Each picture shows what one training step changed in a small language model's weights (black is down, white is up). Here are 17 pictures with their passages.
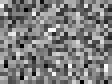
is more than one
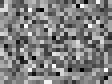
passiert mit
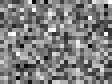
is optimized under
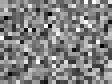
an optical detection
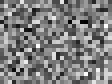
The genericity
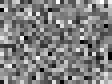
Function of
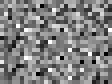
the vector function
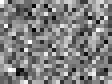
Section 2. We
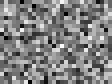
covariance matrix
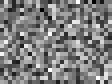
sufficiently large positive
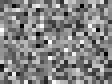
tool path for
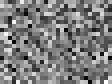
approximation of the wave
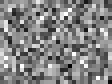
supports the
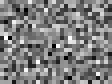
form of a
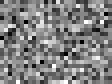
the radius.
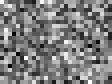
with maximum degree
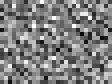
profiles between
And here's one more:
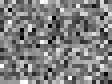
Trade of
